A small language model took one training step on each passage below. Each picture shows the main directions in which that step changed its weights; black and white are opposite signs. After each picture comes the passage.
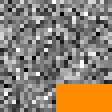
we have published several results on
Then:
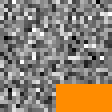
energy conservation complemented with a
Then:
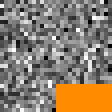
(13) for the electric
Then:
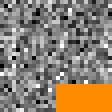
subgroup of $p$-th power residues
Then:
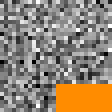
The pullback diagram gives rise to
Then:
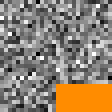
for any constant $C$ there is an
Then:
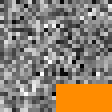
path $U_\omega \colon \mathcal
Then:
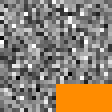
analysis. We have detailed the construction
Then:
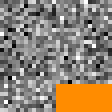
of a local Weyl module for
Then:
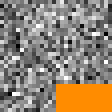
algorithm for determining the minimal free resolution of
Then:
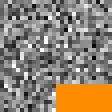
one can choose an augmentation generator
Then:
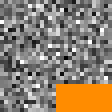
the eigenvalues of $A_s$ by
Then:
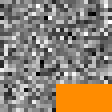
a closed $G$-invariant subspace of
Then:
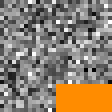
and the set of $H$-invariant
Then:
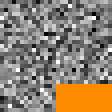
\right] \] two skew
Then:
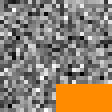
subcategories} To get a classification of
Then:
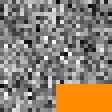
called {\it non-singular}.
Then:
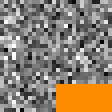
tangent bundle. By Bloch's
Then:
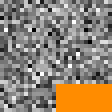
for $\lambda(\rho)$ and
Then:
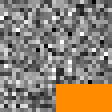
\\ &&{}\qquad\quad\times
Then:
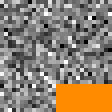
But translational dynamical systems are
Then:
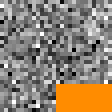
possibility to express the geometric
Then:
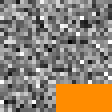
(\cite{Scho} Theorems
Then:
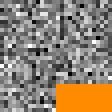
\cite{G-P} for
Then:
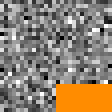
We shall now present briefly
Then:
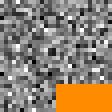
(\ref{Palpha}) in Proposition
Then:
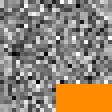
of $f$ is a subset of some
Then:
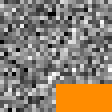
this Section are to be interpreted
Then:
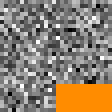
properties: the domains of both mappings
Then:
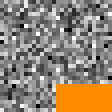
of the associated Dirichlet form.
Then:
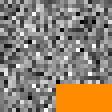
attains consistency in probability across
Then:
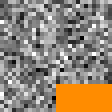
the SCO problems are known to be
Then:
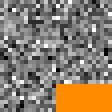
without any strategy of variable fixing.
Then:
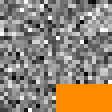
$S \times \Omega$ with the
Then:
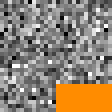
zero) are usually defined by means of
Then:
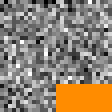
continua. Yet, the
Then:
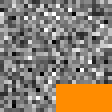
management and version control. Code
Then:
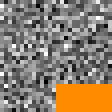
a compactum such that every point has a
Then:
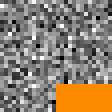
Our main tool will be the method
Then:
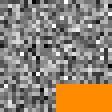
\leq \delta _0$ $$\delta
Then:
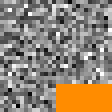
of an SDE are not globally
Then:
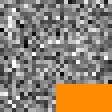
The idea consists simply of working with a
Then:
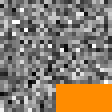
Parts (i) and
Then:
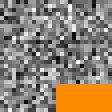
\cB_n$ conditioned on
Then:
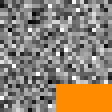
which case the $a'$-th and
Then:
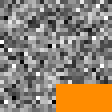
$V,$ and by functoriality,
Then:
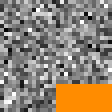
large amount of literature, and
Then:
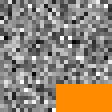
one cannot do the theory without examples; in
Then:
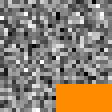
III. {\it Rec.
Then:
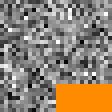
machine learning algorithm.
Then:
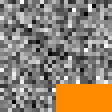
1992 \vskip 2mm \noindent
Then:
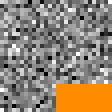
Given $\phi:\mathbb{R}%
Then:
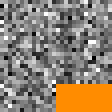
observation.\\ \noindent The law of the
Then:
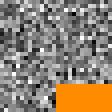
$z(y)$ is pure
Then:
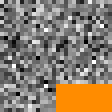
graphs, asteroidal
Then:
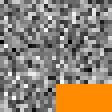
do not refer to $X$. A
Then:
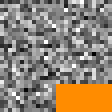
\begin{eqnarray*} x =
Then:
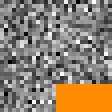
s}$. For presenting Fayers'
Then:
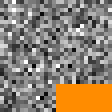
of (associative) algebras.
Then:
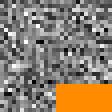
Global Competitiveness
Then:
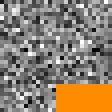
\] Since this holds for all such
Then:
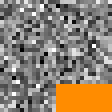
$U_i$ is equal to the
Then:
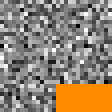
changes of $J$ and since
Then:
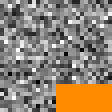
be constructed as follows. First, define the
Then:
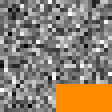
x_p$. Since $z$ is
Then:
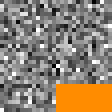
elegant proof. In
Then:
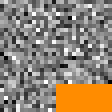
from fragmentary copies that
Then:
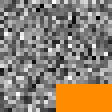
on time step 7, the permanent
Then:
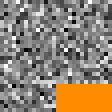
of a class of numerical solvers which represent
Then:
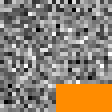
exceeding $n$ contains at least
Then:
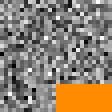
for immiscible fluids. The
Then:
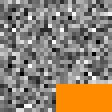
implementation of recurrence relations
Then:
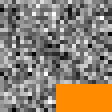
called an \textit{automorphism}
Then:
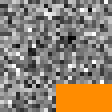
can be topologized as a
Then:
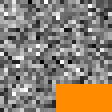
harmonious graph. **Theorem
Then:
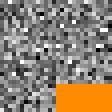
} \end{equation*} with vertical
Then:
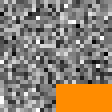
color image processing. In
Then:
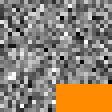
density function of the shadow
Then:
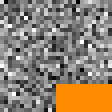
maximal entrance law). Let
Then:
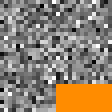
structure on $Y_0$, we can
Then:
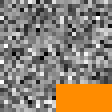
and $a_1 \leq
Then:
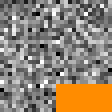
The fast computations afforded by
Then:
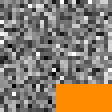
the present section is dedicated to the
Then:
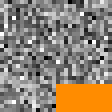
Here we examine the distortion
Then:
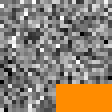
scholars, for his
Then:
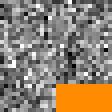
a modern introduction to these
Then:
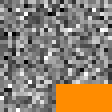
asymptotic behavior of variations of
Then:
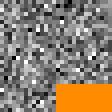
complete moment convergence. Wang and
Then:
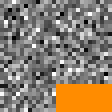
$\bold a$. By induction on
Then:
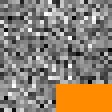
paper is to provide a meaningful set
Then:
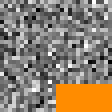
optimal control model and the behavior model in
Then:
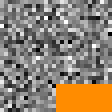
n$ we define $$ c_i
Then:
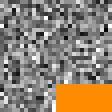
mesh size is essential for the
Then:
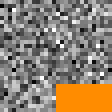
descendent $\lan a,
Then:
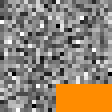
the two proposed ROMs, without
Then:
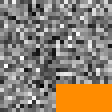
critical chains $C$ from
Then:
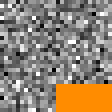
(Theorem \ref{th2}) is
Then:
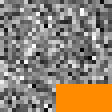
[20], and correspondingly consistent as
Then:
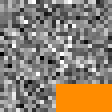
issue is that Bergman
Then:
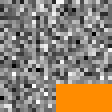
to a circle. Finally, since ${\bf
